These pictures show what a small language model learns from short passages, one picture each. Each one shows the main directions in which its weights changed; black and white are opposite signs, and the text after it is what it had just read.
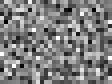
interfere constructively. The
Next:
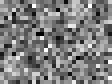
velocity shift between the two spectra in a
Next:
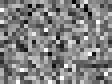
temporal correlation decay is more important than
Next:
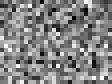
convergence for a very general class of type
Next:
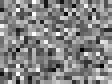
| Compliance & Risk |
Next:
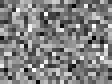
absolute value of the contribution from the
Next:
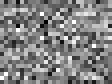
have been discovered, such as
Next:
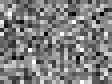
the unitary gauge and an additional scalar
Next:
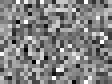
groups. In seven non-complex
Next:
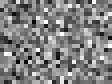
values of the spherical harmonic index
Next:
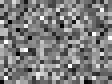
of covariate balance, rather than
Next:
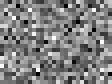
\section{Computational results}
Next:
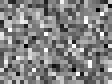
for the quantity of our interest (and
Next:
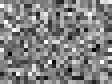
coefficients}, J. Math. Anal.
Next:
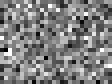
production associated with the hyperon
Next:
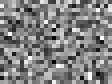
With this transformation, the origin coincides with
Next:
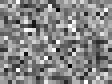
$M$ groups, denoted as
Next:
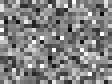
$t$, the life-table
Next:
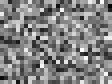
in our simulations just above the
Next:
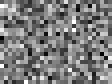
every $x\in \N$,
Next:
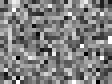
$$ It is easy to prove that
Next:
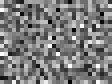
significant variability, our experiments primarily
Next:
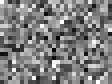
in \cref{Fig:NN}.
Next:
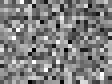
violations. These 11 cases were selected
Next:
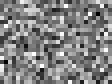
are the final states, $\Gamma$
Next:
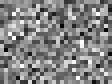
second term, is enough to bound $$
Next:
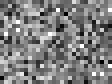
the domains $\Omega$ with an algebraic
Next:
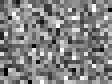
pooled sample points is completely
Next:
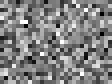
for more than 10 seasons to
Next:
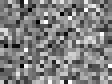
\ESOMs, this approach achieves
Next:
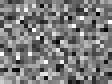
on the numerical tests in two dimensions on
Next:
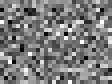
with the aim of restricting attention to
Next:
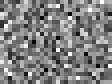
of quarks and leptons as
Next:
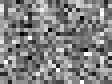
ds$, $\alpha>d$, and
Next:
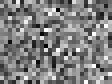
simulations for a two coupled layers interacting
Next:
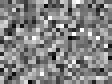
exploitation of plasmon
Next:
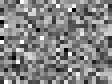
concerning the obtaining of the transverse with
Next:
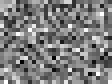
easier through the study of the interference
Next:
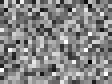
years of follow-up were possible.
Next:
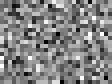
We fix an integer $n\geq
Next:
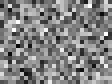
this polynomial to Joule
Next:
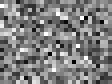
any clarification on the notion of
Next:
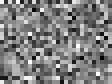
examples of long-tailed
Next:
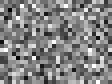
is uniruled and there exists
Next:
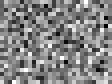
be created either from a source paper,
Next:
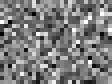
with a maximum occupancy constraint
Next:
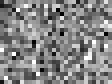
pharmacy as an integral site
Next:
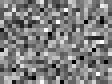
be the maximal real subfield of
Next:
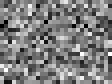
motivations for the decomposition in
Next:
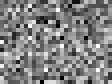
generated final state particles were considered.
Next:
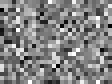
calculated the steady state probabilities and
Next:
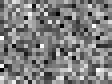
larger scattering wavevector as the concentration of
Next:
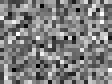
to fibers of $f$ is
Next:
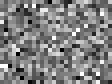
network and corresponding energy state assignments to
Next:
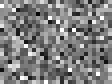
mention some surprising points of contact
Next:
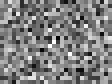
it is natural to ask whether
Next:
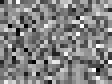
Program for Scientific Discovery through
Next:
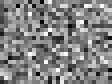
zeros of the $\ell =
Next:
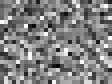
is particularly apparent with respect to the
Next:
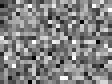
maximizing power for a given alternative,
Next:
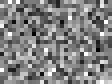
clear that if $E^*\backslash
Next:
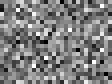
| Figure S1 shows a simple
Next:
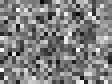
appear both in the city set of
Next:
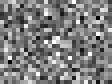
for \( v \) is defined as
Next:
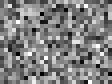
this model based on the observed data using
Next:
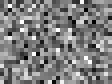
\emph{justification of the
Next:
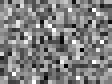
4D clockwork theory in which
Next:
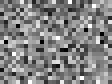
equations reproduce, when projected onto
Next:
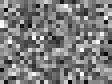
construct three graphical species that
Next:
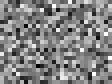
in a superconducting film
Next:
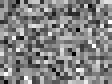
It is easy to construct an
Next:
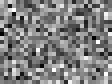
stochastic processes, i.e. the
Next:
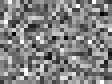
is impossible to obtain
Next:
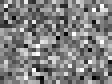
\end{lemma} \medskip
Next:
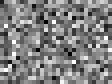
region of the phase diagram where usual phase
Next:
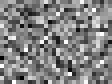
identified three strategies that will help achieve the
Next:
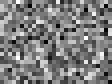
dense in the space $H$, ---
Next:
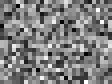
a Bayesian approach where the need to
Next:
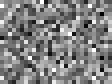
a finite sum of linear modes. Under
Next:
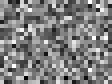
in Table 2. It is worth noting
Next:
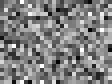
five selected sections of code. The results
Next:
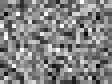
of dimensions, which, as we will
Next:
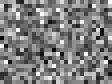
which approaches a Brownian motion as $\theta
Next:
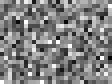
0$ and found a nice characterization
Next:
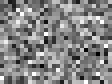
using the Lagrange multiplier technique
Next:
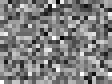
in Introduction, $\chi^{\rm
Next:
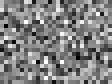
-1$, there exists a Dirichlet
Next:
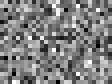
in-plane phonon frequencies.
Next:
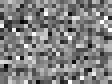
for the conservative case
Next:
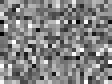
standard SOS expression for a potential in
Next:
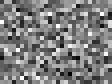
as the largest systematic uncertainty on the
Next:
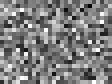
been predicted for Josephson
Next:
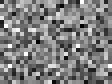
of the B-L model on the
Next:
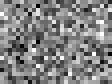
(\ref{SDE1}) for
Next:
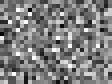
rather than one continuous reduction. The
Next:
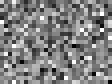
of the observed bulk media, equal
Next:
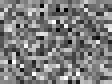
expected to occupy the largest
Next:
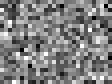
and let $\I$ be a
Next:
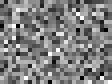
assigning to any two sentences
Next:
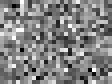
we prove some new results concerning
